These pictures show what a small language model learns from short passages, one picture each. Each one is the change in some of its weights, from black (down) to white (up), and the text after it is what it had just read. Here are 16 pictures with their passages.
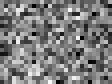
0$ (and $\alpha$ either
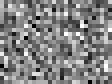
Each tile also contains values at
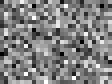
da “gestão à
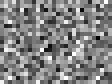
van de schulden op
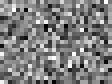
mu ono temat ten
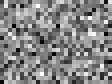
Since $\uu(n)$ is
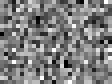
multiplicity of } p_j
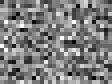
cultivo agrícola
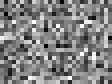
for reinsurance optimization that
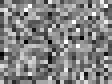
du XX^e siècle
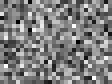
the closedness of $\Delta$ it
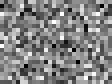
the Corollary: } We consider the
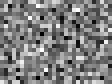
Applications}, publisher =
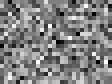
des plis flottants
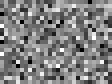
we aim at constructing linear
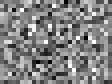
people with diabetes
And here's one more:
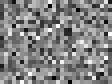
Fizikaga oid
